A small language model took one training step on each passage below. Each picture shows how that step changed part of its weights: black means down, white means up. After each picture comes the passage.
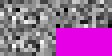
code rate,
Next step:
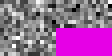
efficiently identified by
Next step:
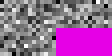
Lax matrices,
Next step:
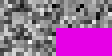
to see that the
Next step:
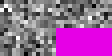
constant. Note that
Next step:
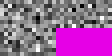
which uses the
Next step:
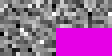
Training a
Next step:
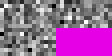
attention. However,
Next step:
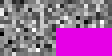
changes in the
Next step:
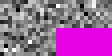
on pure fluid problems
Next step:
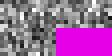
is everywhere regular and
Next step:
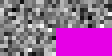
light up- and
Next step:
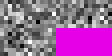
the strict transforms
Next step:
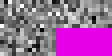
solutions are consistent with
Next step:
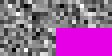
a few more examples
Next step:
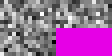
main results and future
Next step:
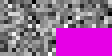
the grammar
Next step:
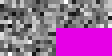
An important fact is
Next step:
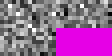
a phase transition can
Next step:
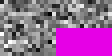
In the following
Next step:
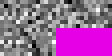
in a disk
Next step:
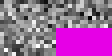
entropy ($S$)
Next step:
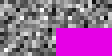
available payment
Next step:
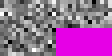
region where the
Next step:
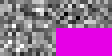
consider the angular separation
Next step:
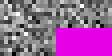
the result of
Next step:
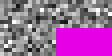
strongly on the
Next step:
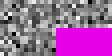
present work we report
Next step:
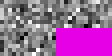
shows that $\tau
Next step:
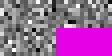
produced by the
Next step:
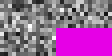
$\tilde p$
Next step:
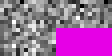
and pooling operations
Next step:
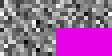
densities of the two
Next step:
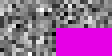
detail the various different
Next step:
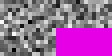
origin in a complex
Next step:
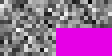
of the model can
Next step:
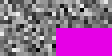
the deviation of the
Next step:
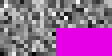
representative models and applications
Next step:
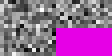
in cases where the
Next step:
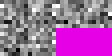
is nondegenerate we
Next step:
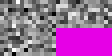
supposed to be
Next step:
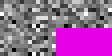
narrowband wavelength
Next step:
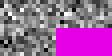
MC predictions. The
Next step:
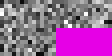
physical association between the
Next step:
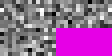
considered here. Let
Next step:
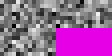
Detection and
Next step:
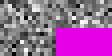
finite number of split
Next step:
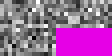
is used as a
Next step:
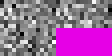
redshift evolution of the
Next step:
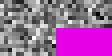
is reducible to
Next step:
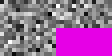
In particular, the
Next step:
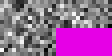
of reads sharing
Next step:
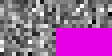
was found that the
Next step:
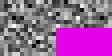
f,$$ where
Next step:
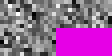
a dependence across the
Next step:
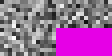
extension of the Euclidean
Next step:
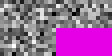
too. This gives
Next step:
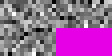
largest $\alpha >
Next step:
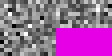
be proven with
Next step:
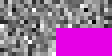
equations are obtained:
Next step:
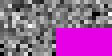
$\kappa$. These
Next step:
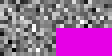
modeled by the
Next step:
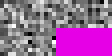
necessary if further
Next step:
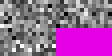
preserved, it
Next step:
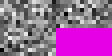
interested in the scenario
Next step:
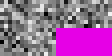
since $\varphi$
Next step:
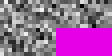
by a geometric
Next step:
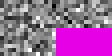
\quad \tau
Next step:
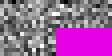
fields or shear
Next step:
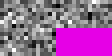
kink at
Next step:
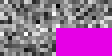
we estimate the intensity
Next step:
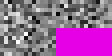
the CSM term
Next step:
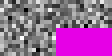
but still assume that
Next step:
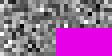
in the space
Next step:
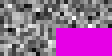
that an effective Hamiltonian
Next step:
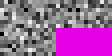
based on the above
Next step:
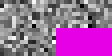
description of a
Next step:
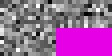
have \be
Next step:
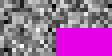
to describe a minimal
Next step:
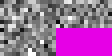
imputation method
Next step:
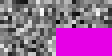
may require an algorithm
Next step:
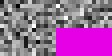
zero matrices.
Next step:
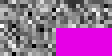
field. Following
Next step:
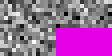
the three components
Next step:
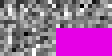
chemical potential shifts
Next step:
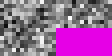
contain 1.
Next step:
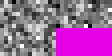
or multiply our
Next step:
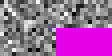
angular momentum with the
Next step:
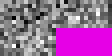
used VMC methods
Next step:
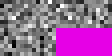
across services,
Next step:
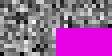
\item The introduction
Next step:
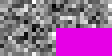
\lambda +
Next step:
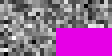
pops up if
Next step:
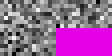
the appendix of
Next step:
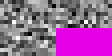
relies on the
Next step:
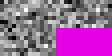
in Ref.
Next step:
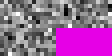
the subgroup generated by
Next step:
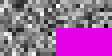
of correlations. Here
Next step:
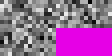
of the measure
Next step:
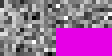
spectral flows.
